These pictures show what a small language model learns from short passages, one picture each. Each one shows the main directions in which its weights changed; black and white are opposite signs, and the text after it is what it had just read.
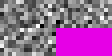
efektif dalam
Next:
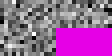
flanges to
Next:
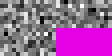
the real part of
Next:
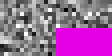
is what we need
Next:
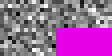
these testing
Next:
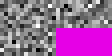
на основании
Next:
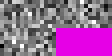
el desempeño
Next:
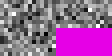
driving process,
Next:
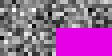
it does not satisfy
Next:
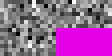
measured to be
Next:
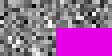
been associated with
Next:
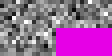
(IA): This
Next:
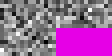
induced by quantum
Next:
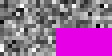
potem te
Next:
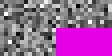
A violência
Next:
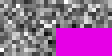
the deconfined
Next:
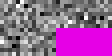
and efficiency with
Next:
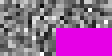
et animés par
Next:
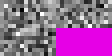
equilibrium problems
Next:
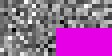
Buruh Tani
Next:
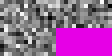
the threshold is
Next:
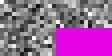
produced by de
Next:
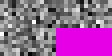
has 4 components:
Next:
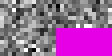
Journal: International Journal
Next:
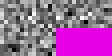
Sciences and Engineering
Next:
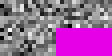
volume is given by
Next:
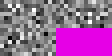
this property even
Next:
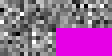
study such a strong
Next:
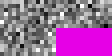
economy are
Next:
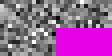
design goal
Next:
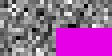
SSI, although
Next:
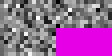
sala de
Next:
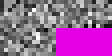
related to the
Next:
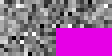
und für sehr
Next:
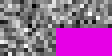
identidad, y
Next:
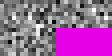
the effective coupling
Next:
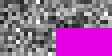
therefore, occupy
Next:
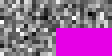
va aholida
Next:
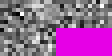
the four most common
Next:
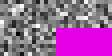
A theory is finite
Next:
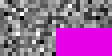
a large number of
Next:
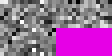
dengan konteks
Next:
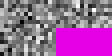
world, such
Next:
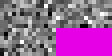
Effect of
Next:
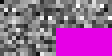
pesquisa científica e
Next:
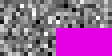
edge corrected
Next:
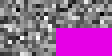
this result include the
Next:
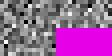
method to adjust
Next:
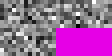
expressed in term of
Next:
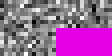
To uniform the spatial
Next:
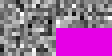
in their work
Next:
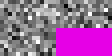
em Buenos
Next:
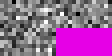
Pero antes
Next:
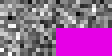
goals and the
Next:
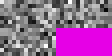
la práctica de
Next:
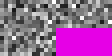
исследований по
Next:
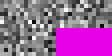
third line.
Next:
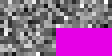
other spacetimes
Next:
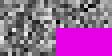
set, an accuracy
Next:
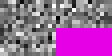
denote the coefficients in
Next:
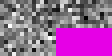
of the BH
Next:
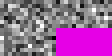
the elements of
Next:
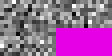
modes have discrete,
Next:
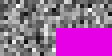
to know the metric
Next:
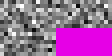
для полости
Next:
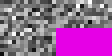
a valuable
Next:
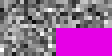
of decay of a
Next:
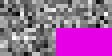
spherically symmetric
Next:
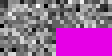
la devolución
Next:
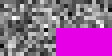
$r$ by
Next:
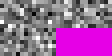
the null
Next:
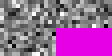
of delay time
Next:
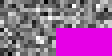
at the depth
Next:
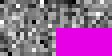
component appearance,
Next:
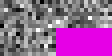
in relazione il
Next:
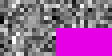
not account for the
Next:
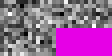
case, when the
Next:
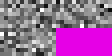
meaning but also
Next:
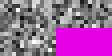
Similar resonances
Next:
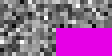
and next nucleates
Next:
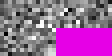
cases, we see
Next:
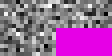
now fix the value
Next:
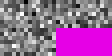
electron probe
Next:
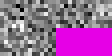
loop higher up on
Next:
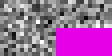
calculated from these data
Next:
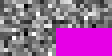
are opposite
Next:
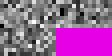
yang daya
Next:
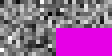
data points with a
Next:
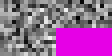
of foreign
